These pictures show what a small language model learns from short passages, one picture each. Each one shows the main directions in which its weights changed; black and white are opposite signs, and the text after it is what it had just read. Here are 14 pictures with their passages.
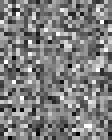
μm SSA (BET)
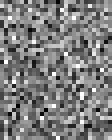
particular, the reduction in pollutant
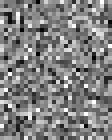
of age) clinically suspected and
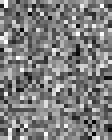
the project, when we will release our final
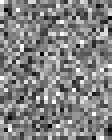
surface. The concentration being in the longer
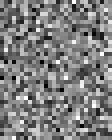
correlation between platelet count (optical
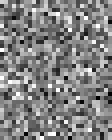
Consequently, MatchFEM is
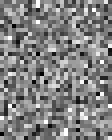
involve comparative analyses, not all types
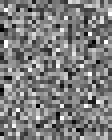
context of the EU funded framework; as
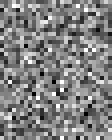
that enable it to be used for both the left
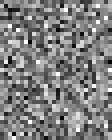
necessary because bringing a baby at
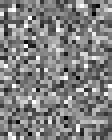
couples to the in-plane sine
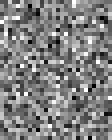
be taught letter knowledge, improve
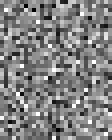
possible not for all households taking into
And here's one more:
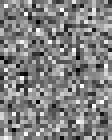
and sulphur donor ligands have
